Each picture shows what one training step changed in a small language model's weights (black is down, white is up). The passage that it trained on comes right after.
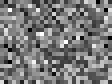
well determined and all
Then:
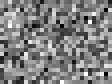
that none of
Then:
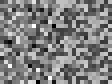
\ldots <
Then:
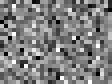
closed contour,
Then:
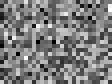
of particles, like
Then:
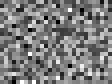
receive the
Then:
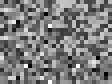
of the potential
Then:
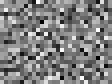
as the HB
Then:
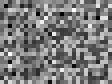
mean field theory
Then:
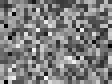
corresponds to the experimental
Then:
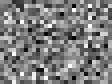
reduced density matrix for
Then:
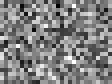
to the fact that
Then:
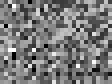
satisfy the following
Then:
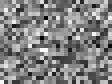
the way the experiments
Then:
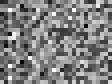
sector of a
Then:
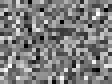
final ordered dataframe
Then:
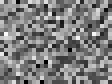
the two-photon
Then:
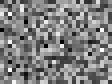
latter figure contains all
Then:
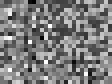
similar diagram can be
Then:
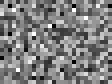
tends to 1
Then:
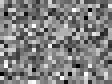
the length $N
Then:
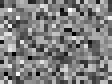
and will exceed the
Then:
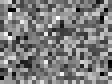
single chain for N
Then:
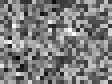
According to this
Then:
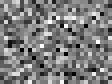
methods all suffer
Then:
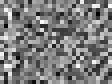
the spatial correlation propagation
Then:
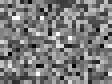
inherent satisfaction of
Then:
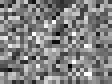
built as in
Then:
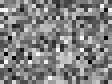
in W, the
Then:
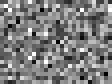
x)ds =
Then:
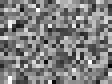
of the energy
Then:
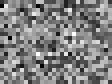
note, the available
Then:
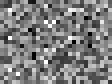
can be defined as
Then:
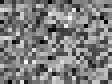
method of analysis The
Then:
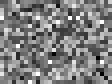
Overall our
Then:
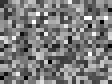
rescale the vertical
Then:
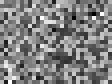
systems in the
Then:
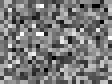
first and second layers
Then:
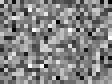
for Neutron
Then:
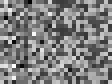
behavior and the
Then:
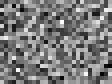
of a coherent state
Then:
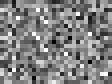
was observed in which
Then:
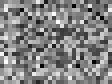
the STM
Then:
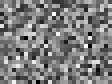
a dispersion of
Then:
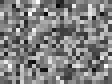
diverse workload
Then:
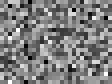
Ising chain}.
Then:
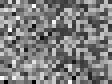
present in the context
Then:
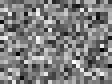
Fig. 4 in
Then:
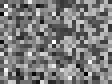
a Boltzmann
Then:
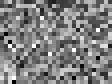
inferred from the
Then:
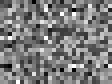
function can be written
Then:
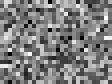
interface. Water
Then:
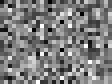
same set of people
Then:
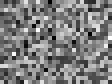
of freedom of dark
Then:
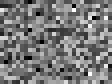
power law to the
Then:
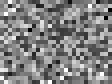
minimize systematics
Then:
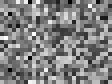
in charm events
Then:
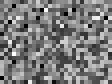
conditions. The setup
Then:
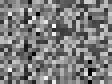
interference pattern we
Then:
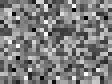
can be found
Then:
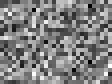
of this figure is
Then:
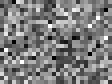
(true positive
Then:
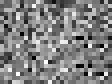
value that can be
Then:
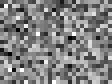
not play an important
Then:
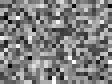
to enter or
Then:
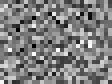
the communication link fully
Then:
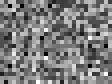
coupling coefficients,
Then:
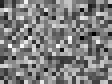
of promising approaches to
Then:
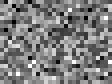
has come about in
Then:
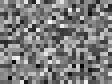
as network inputs.
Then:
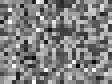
work with the distribution
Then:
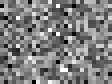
tools, and does
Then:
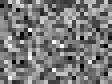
conduct a comparative
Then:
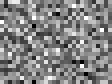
asked to
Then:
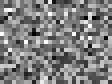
candidate column from
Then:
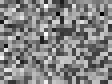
part of this
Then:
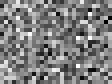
measures the relative importance
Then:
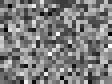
probability of hash
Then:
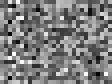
market. Finally,
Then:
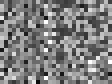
green area exhibits the
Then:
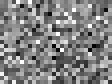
(ii) the
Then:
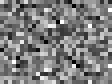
repulsive gravity
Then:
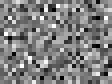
flat) are not
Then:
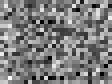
the different surface and
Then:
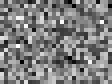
to demonstrate that the
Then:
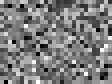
too low, there
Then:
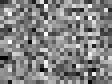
the technique can be
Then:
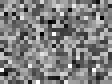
an high-frequency
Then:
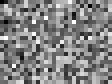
in order of increasing
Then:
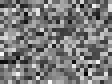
the vertical direction due
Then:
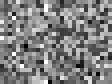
hotspots is
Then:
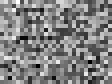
each scenario.
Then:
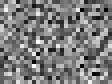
the two lines agree
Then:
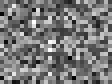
In this contribution we
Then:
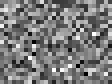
the presence of a
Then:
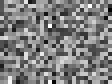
of energy. To
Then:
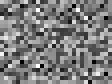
the integral as
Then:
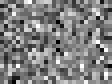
Type I,
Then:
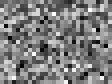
shown below, the
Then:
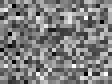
vector field to the
